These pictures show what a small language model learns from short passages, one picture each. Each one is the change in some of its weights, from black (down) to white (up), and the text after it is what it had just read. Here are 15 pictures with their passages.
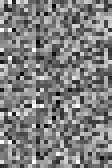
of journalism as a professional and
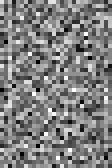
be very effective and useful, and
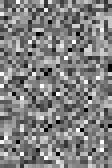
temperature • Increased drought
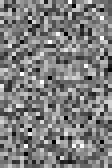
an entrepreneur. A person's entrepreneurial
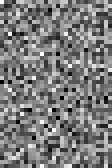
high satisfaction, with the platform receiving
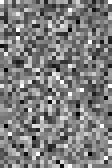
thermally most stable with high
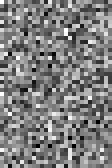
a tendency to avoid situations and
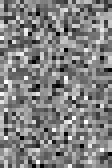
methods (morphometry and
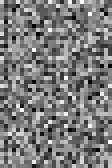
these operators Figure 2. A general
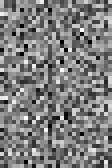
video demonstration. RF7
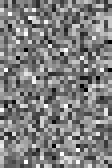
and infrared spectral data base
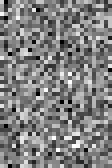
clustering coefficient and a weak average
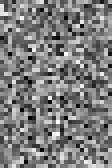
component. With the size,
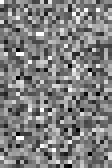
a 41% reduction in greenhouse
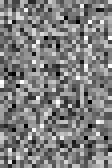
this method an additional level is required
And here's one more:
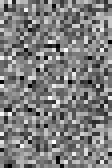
of a military conflict.
